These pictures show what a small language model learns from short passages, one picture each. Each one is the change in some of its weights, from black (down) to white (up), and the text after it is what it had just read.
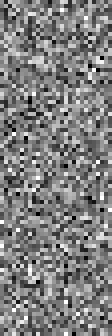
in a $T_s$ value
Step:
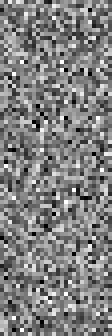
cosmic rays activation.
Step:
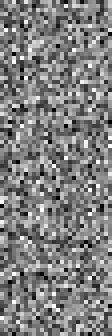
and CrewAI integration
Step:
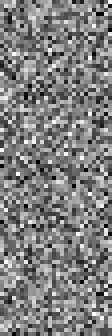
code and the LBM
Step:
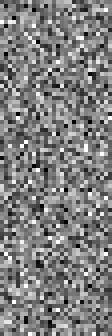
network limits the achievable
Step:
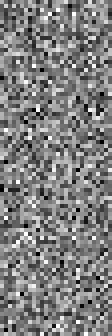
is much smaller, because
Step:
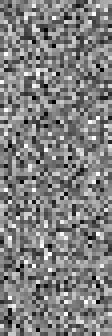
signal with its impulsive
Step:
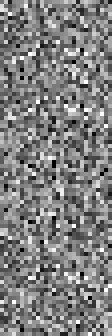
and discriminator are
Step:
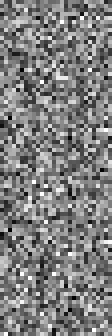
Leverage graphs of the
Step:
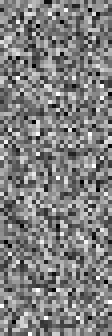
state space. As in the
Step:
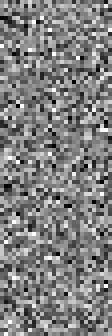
LLM agents for
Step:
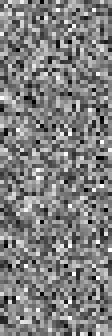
of the most commonly used
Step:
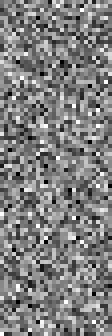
second aspect of the project was
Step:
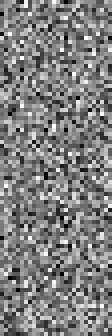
and (iii) the
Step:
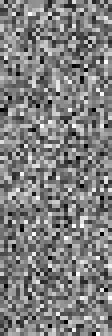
the actual solar 22
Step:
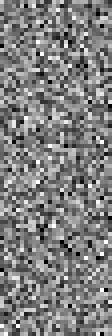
now consider $g(m)$
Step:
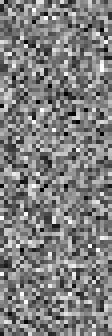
of tunnel coupling,
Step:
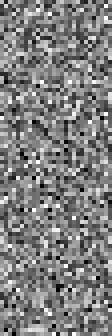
the JIF in research
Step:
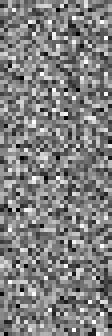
for the chirality and the local
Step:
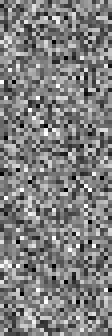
of 1.7. The origin
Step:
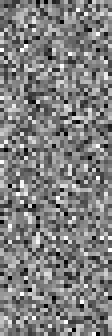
in the kernel.
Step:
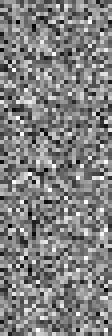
a Euclidean
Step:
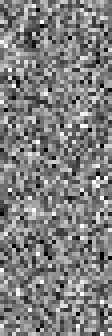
distribution has also been found to be
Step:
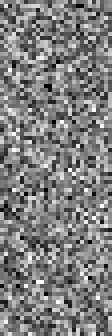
star with an effective temperature of
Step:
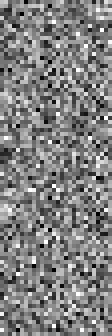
This study advances the
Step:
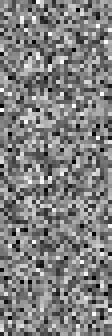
unidentified lines in the
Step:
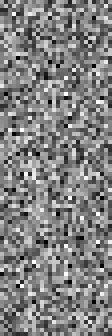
the three coupled
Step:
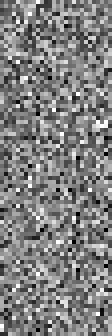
its mass has reached $M
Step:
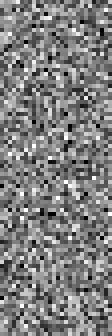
of the theory. Comparing these
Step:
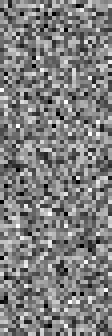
band structure obtained by taking into
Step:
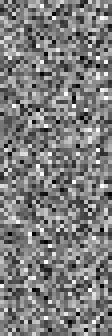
case study research here
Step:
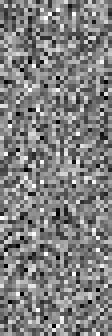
is much lower; for
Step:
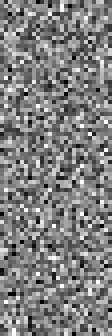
in many fields of science
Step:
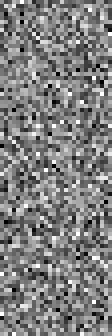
and by Monte Carlo
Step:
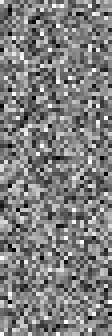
been overlooked. \item
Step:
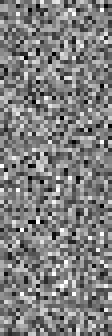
by metal plates. The
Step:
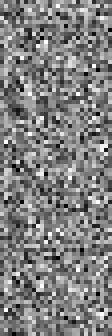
samples consistently yield low
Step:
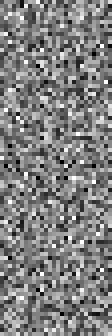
+ \Delta) = {\partial
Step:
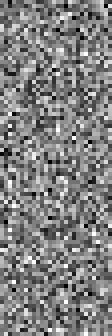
disagree with the results from the
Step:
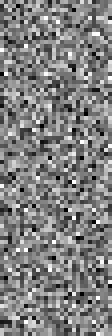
of the three labelled
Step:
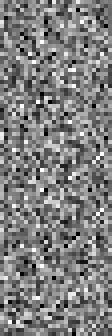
between magnetism and
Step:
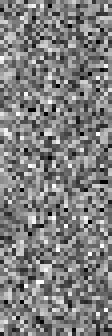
group working on the simulation of
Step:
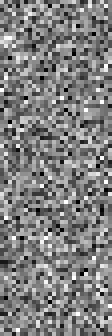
box above described, one can
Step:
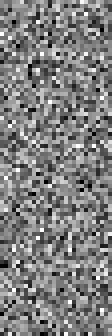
diversity while maintaining
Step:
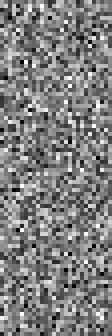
Ising models coupled by
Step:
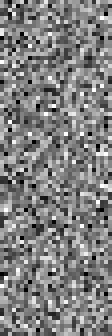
Astronomia and
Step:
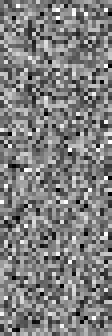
stochastic decision
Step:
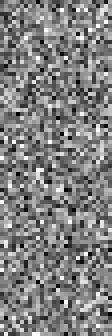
produce a pair of cones in
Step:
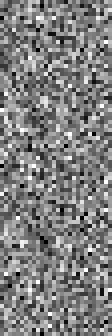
remains difficult,
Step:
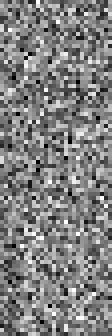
co-designs matrix
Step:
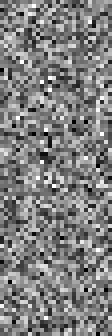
above equations since in this situation
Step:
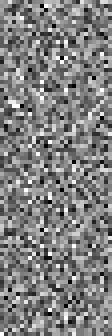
(computationally or
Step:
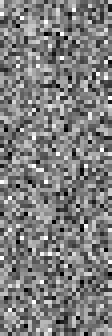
(3) recurrent
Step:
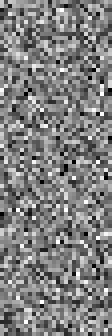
with a normalization such that $$
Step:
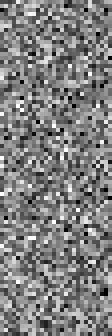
this work, we consider $\epsilon =
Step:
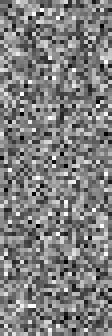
that $P_r$ is described
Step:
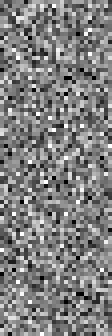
non-equivariant reference
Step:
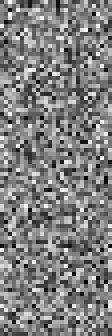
one for the positive one in this
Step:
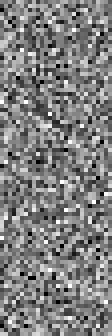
conditional result. We prove that
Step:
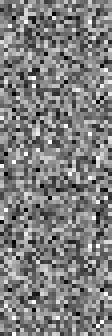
analytical description.
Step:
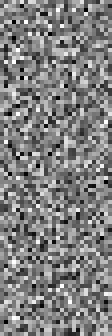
and interoperability,
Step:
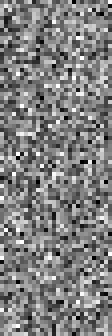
RBC surfaces and
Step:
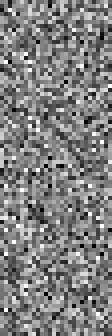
successful solves of
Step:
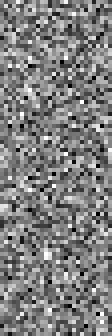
to study the phase properties of quantum states
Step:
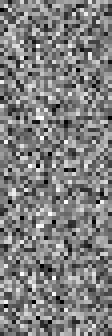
domain interference of light
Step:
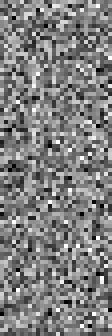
large HGO molecules
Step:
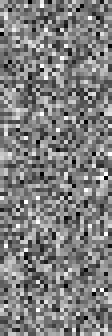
has a Lorentzian
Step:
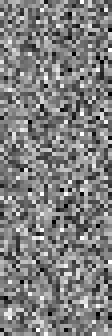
impurity parameter in the neutron
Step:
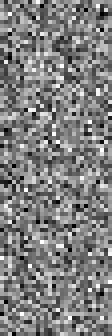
synthesis of NC
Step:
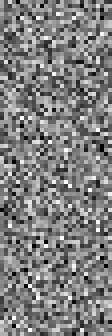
star should be revised.
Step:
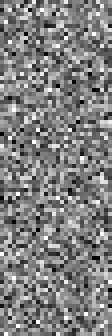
{Levy}},\ }\bibfield
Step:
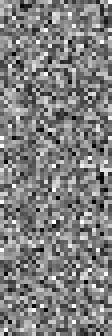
of the MOCP, we
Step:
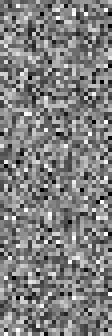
stochastic process. This
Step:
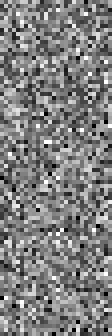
Ultimately, these
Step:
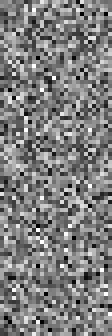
by \begin{eqnarray}
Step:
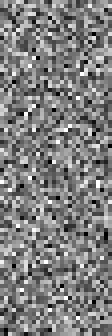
Keplerian solution in this
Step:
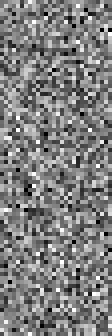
dispersion is two times larger near
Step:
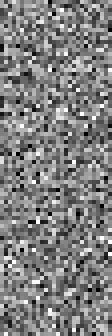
with respect to the metric
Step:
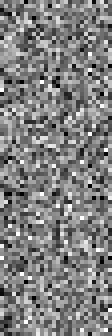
PII extraction in
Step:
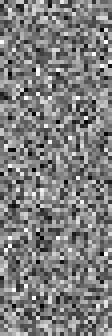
of nuclear star clusters see
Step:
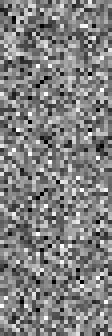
can be expected to improve
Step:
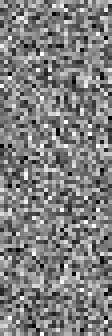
effective torsion curvature
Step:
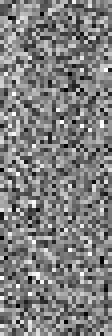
constructing codes with a given
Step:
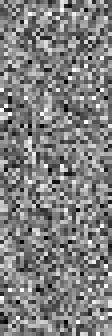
in new particles or fields,
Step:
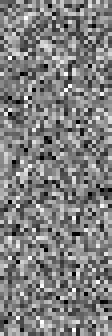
classical radiating system, so it
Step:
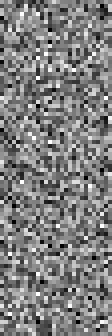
triggered among
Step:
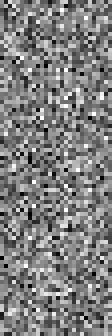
in a wavelength range of
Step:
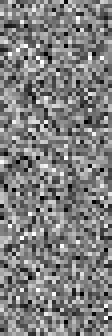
bonds). By
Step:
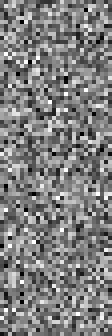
and having in mind that
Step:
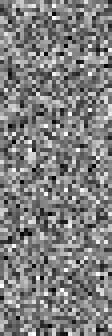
spin models and comparison with
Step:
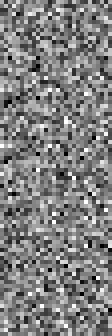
the S/F structure the
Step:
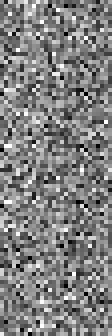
with chaotic system and
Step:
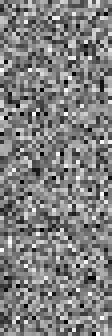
time, and the evaporation
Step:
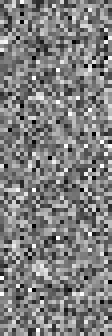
and provide strong support and
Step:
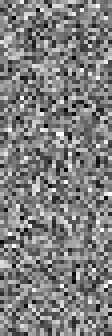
large grid of models.
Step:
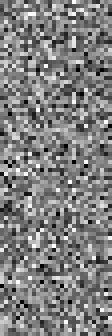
different spectrum. The reason
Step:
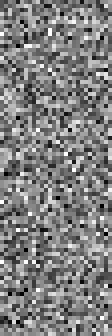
on the DadaGP and
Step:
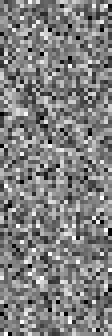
$\rho(z)$ and the potential
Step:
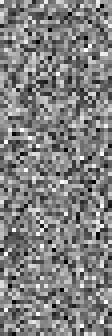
such that $T_{uw}$
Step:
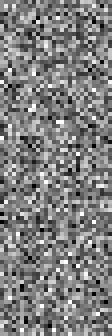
uplink, with the clear
